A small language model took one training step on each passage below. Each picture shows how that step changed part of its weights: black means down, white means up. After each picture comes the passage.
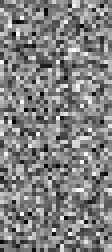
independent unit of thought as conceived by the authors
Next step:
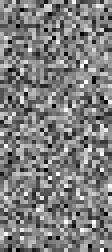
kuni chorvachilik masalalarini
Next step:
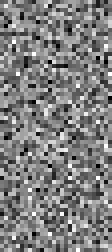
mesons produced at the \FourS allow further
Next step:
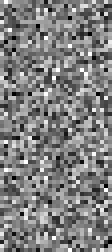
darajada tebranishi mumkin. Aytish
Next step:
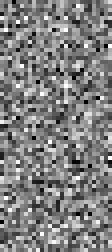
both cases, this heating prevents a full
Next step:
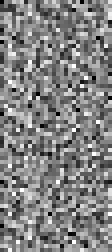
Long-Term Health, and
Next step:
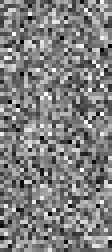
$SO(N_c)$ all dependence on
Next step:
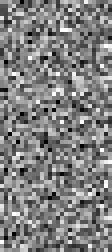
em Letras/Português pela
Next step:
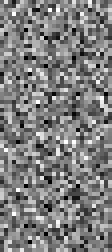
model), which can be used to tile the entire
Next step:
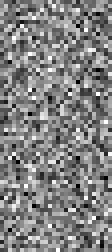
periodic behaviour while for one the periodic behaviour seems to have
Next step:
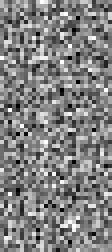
The proof shows that we can also achieve that the
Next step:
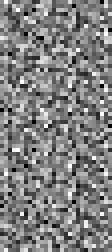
\mu\right) \left<\sin x
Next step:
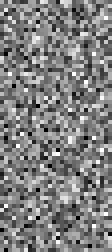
tushunadigan barcha narsalar; -
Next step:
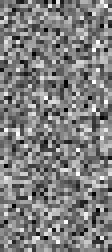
umumiy ontologik platformasini
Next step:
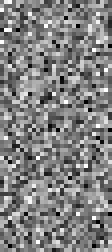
$r_s \simeq 60$ the
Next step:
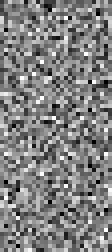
$\Omega$. The simulation clock is then
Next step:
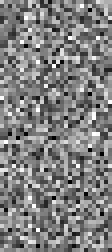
radius was 60 arcsec. It resulted in
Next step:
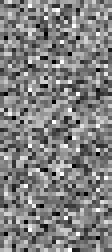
қилиш ва бошқалар.
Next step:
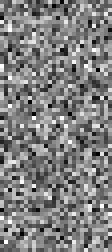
beriladi. Kalit so'zlar:
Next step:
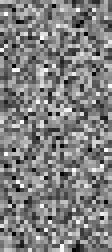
However, considered as a function of a complex variable
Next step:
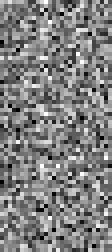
x_1 $$ follows that $\sigma(1,
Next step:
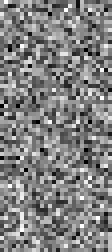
directly cross the lipid bilayer that envelops
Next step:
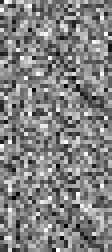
our scenario and introducing measurement free error correction
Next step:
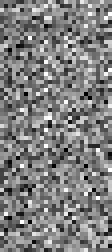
самостійність імунної
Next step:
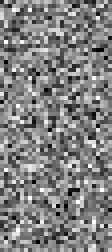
masses. \section{Summary} The very
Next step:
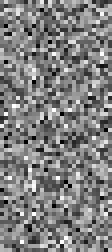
orqali atmosferaning tovush yutilish
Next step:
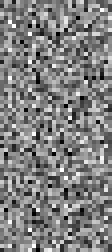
realização da operação comercial.
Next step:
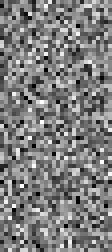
false reassurance if they are used without appropriate
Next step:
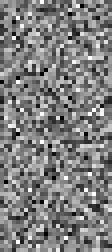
to (2.2). Several types of such
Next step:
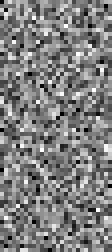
we record that, modifying the section properties
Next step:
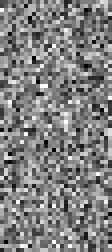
deep learning, parametric imaging, Bloch equation,
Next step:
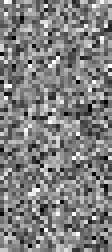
and provides an ideal candidate for explaining the origin of
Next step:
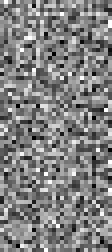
budget. Hierarchical power capping
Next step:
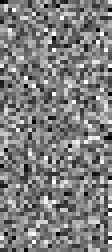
the class $[F]$. \end{proposition}
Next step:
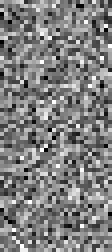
\R)_{t\in \R}$ defined as
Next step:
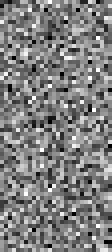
Nualart \cite{hu2010parameter} proved
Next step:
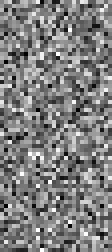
to increase up to 700 MPa where a sharp
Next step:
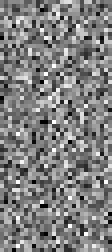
uygun görülmüştür.
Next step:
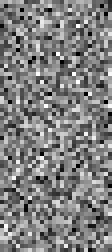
term (see Equation 4). The parameter $\theta$
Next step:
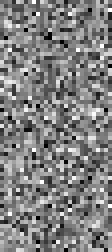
the second U-Net. Such a design effectively
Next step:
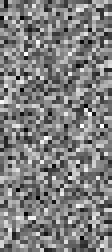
aos minérios), com tabuleiro
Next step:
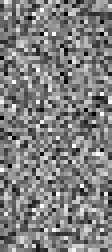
National Science Foundation operated under cooperative
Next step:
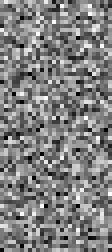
cases, we will establish the original ground surface as the
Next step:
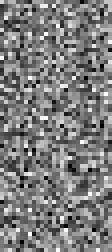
uniquely defined and cannot involve the linear vector
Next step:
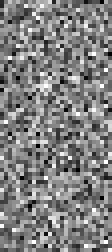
${\cal C}>0$ but not the other way
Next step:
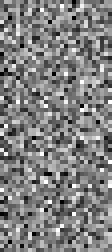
the estimates (see, e.g., the discussion
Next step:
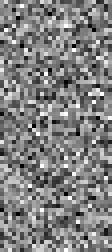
the left hand side is a grading that is determined
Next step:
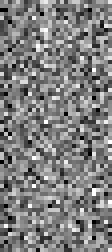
voix haute d'un texte vs
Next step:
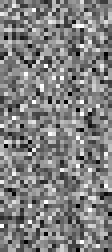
$\mu_l$ increases with $l$ and
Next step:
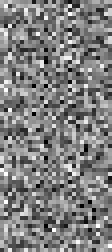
в оренду права на полювання
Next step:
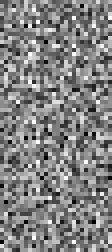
sLN crystals. Fig. 2.
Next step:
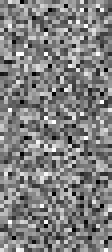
олиб кириш хавфини
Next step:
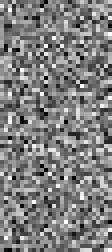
pengalaman masa lalu serta
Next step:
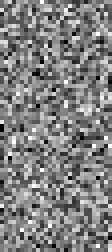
for the general thermodynamic projector is rather
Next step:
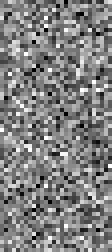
loro abilità. Le competenze
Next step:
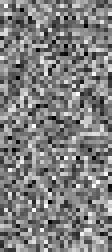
is independent of mass, initial density fluctuation or
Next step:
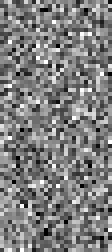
variations. Standard source iteration is a
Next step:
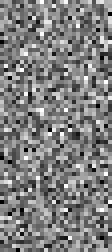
$\T_4\times\Z$) is shown
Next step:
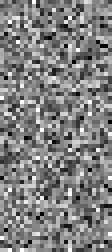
plots show the percentage recaptured
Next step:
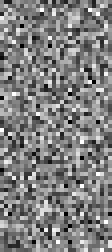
the restriction of $\phi_{ab}$ on
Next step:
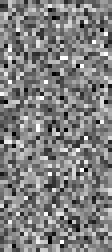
obtained using Thermal-FIST model. Here,
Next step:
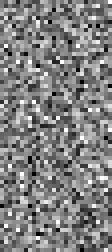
from the limb, derived from Gaussian fit, at
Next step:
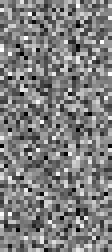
the UOLEA by enlarging the space
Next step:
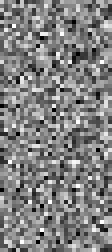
clear from (\ref{eq:5}) and
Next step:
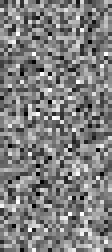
uniform. Then for an arbitrary large $n$ the
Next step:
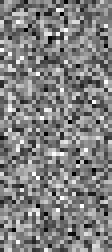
the stochastic Galerkin approach. Low-rank
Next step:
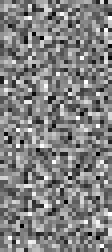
\Omega \mathbb{R}^n \rightarrow
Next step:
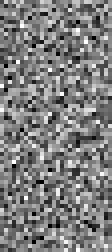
show that the composition of projective functions remains projective. Note
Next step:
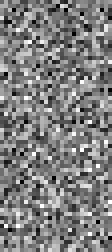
de Tirteafuera, cuando
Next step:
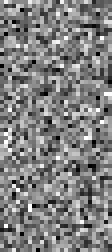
significantly contribute to the overall probability. The test method
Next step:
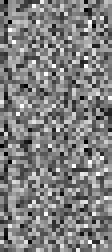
pr\'esence d'un potentiel
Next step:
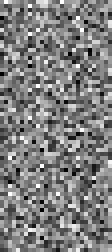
One can estimate errors in more complicated operations such as
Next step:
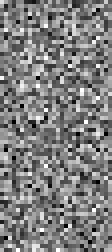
architecture) is reduced by 95 times compared to the
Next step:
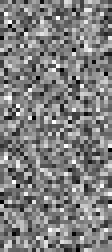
high-velocity collision belts in which
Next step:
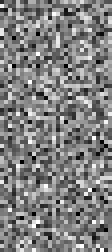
da sociedade onde estão inseridos para
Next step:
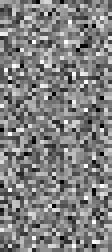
b^-\tilde b\tilde b^+
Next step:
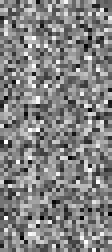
m² por el Monte Público, por
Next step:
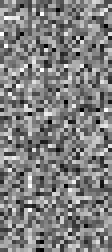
the multi-histogram method can be extended
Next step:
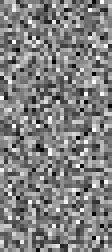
it carries a preferred time translation.
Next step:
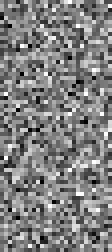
We define an ellipsoidal set
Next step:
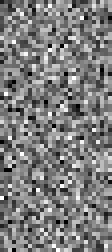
the case when $J$ has finite projective dimension:
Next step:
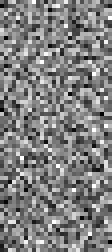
a perturbation theory with increasingly complex but decreasingly
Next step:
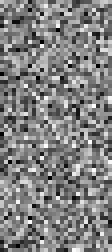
integrable almost complex structure are two. In the next
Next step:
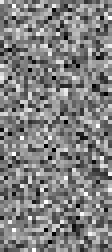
By using \eqref{w3} and the chain
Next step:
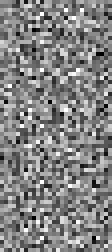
1876. EL DIRECTOR,
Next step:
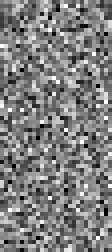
Hence, $f^\prime=f$. Moreover,
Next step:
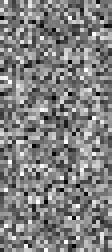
the determined optimal PMU placements by the proposed
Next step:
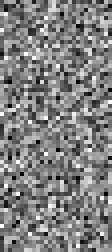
has no non-trivial finite-sheeted
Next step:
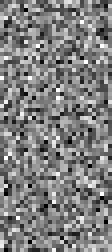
silicide layer after annealing at
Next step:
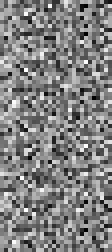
Mai, Thailand, 2018,
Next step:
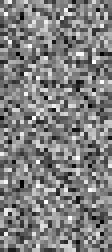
for these values of $N$ and $\delta$
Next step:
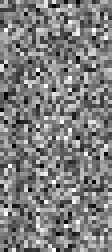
top quark. The background processes which we consider are of
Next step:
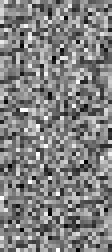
This article is devoted to the natural and
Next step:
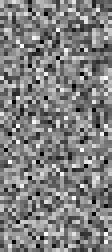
seen in Anderson localization. This introduces
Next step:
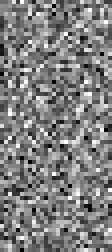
trial wave function, we have solved the
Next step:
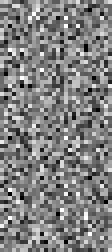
B., Siddiqova M.
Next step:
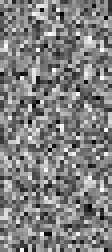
spin-phonon Hamiltonian and explain the method. In
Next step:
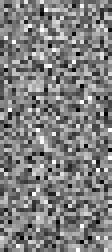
\par First, label $w$ by the minimum
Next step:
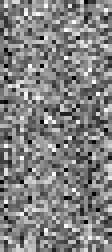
психологиясига асос
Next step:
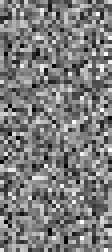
chiqindilar tufayli ifloslanib
